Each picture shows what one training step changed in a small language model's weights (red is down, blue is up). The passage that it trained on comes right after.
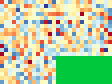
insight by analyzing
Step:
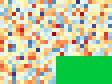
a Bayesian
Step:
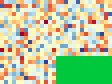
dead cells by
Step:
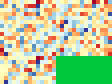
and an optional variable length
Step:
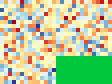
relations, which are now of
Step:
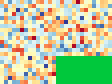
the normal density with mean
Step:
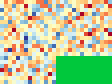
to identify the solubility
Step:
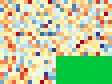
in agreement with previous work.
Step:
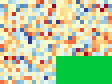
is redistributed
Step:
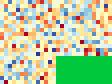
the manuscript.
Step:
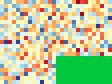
proper conditions such that the
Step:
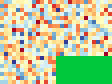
extract the entropy
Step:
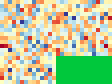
of the conservation equation
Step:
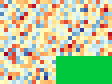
to the number of independent
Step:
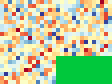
the tensor to scalar ratio
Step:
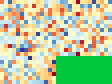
As a result of the normal
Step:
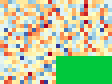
at burst onset
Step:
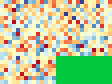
physics, such as atomic
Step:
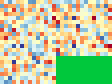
slowly rotating dynamical
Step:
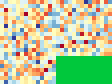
session. Each
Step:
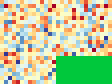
have chosen an extreme
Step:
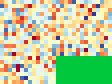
than the Simon-based
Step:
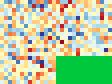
system is remotely
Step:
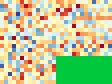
that those galaxies are either disk
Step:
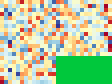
Sketch of the
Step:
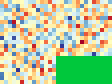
boundary point of the source to
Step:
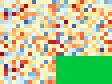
yield \begin{align}
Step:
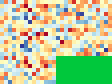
error $\sigma_{M''
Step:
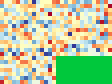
acausal behaviour;
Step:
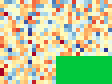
alignment can be formulated
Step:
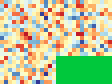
apply the merging
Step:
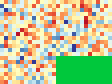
$\ell$. Given any
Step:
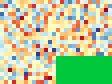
to the reflection surface.
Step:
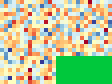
scenario in [17], various
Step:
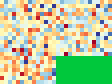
\end{equation} which
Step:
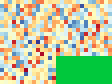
of the interplanetary
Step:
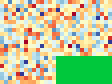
the differential operators associated to
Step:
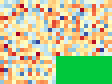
= \delta_{\alpha
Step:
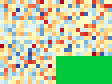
the vortex core structure
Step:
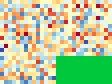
The RBLM,
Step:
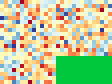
as \bea {\cal
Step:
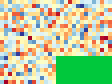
The last term in the solution
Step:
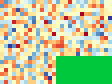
reduced via the Combine
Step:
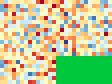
are rewritten in
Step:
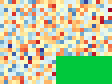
given in the table.
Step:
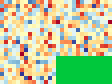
spots at the magnetic
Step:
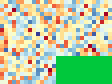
temperature phase transition by lattice simulations
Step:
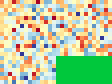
Academy of
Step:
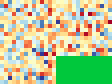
for long times. Here we
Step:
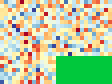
the lack of broad
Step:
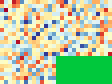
their Jastrow factor,
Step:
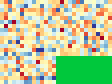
law, where each degree of
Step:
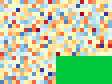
qubit: For four node
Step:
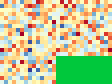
and no available scalars,
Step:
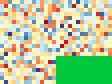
even signature amplitude, a
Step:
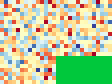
phases in two measured channels.
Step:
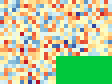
PNDs of the
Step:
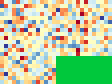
than that currently observed.
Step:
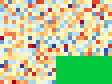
the global properties, offer
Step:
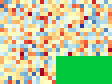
in one half, while
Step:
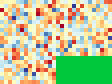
theories $\cM_{\,
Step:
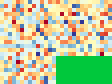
Higgs mass. However,
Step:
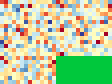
prone to collapse
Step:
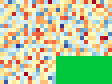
flexibility in the
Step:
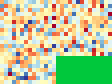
increases due to observability of
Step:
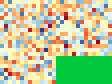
It has been reported that
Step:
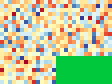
data scaling and demonstrate the
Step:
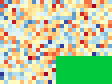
sensitive to different bin
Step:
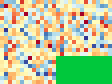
focus on generalizing the proposed
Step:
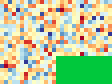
the fact that the constraints on
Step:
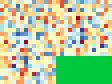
noise regime is not the most
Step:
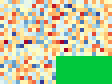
input representation for the network as
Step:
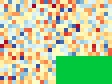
interpolation approach assumes
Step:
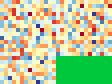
WDs and will be
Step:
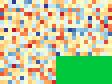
$| xyxz
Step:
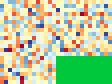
(IRAC) on the
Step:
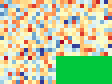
to hold for each contribution
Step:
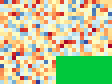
coordinates and instead use components of
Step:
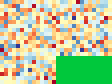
estimating the integral in
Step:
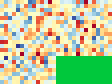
model particles that can explain
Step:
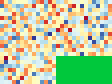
organized as follows:
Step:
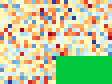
no need to overload
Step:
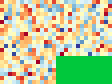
is immediately
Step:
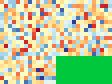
2 mm, exactly
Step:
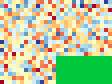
curve is everywhere positive,
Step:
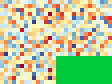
by integrating out the
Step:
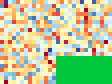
investigated in optical studies of
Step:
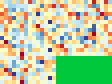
CPQMC method is
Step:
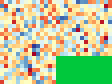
after the same formic
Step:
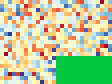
that result from this type of
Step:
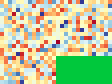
a polynomial with
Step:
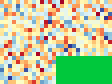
accretion rates ($\sim
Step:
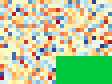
one for implementing an
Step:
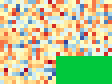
transition probabilities influence the
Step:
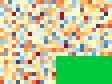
a different spatial orientation of
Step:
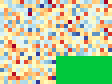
experiments. *Phys.
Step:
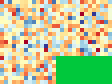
more systematic approach to fully
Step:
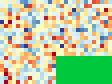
the Debye length,
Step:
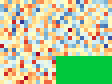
of galactic
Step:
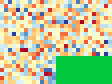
the contributions originating from the
